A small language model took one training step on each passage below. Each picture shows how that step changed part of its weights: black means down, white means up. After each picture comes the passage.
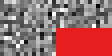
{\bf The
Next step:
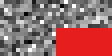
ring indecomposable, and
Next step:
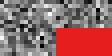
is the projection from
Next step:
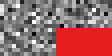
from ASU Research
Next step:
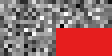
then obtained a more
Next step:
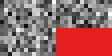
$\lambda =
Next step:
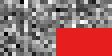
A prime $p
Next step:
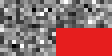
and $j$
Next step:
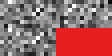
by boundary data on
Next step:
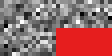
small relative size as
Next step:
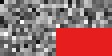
with the negative constant
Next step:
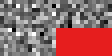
isomorphism. The diagram
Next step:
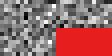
in the case of
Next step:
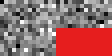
with the generators $$
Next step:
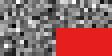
the following hold.
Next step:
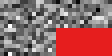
in part already in
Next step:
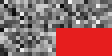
with period 1.
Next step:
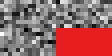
parameter and an approximate
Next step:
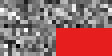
reduces the problem to
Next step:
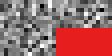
exist homogeneous polynomials
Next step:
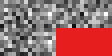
is the case
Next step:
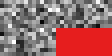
gain kernels for
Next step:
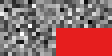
obtaining a new
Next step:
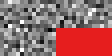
on the initial data
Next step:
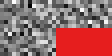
a Banach quantum space
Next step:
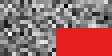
a vertex satisfying
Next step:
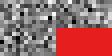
$L$ qui
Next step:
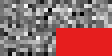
0$ can be
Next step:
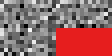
be expressed in the
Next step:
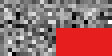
is presented in Figure
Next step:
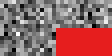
by numerical examples.
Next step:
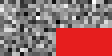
the hypergraph can have
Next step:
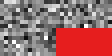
for a better approximation
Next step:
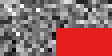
in these variables.
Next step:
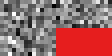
equations when we prove
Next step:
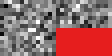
Given $\epsilon >
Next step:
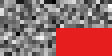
eliminated at the
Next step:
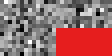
the momentum states
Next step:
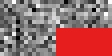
$D$ is
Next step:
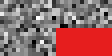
turn to the sum
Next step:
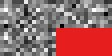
requires that at each
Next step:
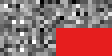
measurement residual of the
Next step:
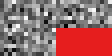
\notag \\
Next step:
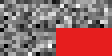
geodesic submanifolds of
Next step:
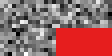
the origin, say
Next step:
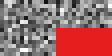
the number of conditional
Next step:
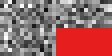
for every function
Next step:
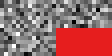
by Friedlander
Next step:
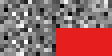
It clear that
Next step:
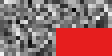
the dual canonical
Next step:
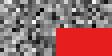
by invoking
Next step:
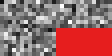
part of the
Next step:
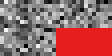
to bound the parameters
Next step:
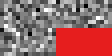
Banach's Fixed
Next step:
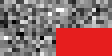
or decreased by
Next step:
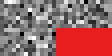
in the determinants
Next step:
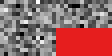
by a question of
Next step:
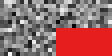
the edges in
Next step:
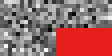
the structure of the
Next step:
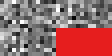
of the organizing
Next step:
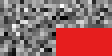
other nonzero entries.
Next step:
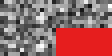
reversal and no
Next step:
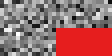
mesh refinement
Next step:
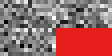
is a local
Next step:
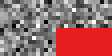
respectively. % while
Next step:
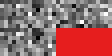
is well-defined
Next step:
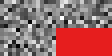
that the dimensions of
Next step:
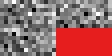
$ s \in
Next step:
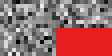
of generality (after
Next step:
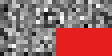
W$. We construct
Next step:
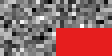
of the last summation
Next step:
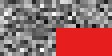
four remaining levels,
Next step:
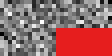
boundary, writing
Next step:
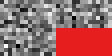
is the Gaussian
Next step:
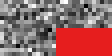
and generalizing the
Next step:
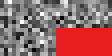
Lagrangian system as a
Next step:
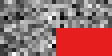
Euler numbers given by
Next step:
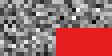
B \times
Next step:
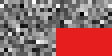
be a connected
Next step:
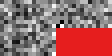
\eq and has
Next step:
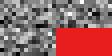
fundamental chamber under
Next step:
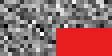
that depends on
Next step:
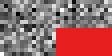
over $\Omega$
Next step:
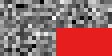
this follows by a
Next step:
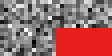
corresponding stochastic differential equations
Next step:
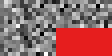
used the fact
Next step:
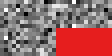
we have tried
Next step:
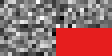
axioms of commutative
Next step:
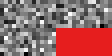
\in R,
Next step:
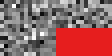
the shortest path
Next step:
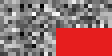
proved **Lemma
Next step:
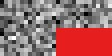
order variational inequalities with
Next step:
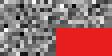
be either of the
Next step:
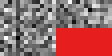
$v$ is
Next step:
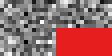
the limit, we
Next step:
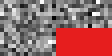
paper discusses some
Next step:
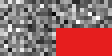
specified on the
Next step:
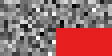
well as repeating
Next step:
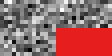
and the RIS
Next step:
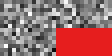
figure), the
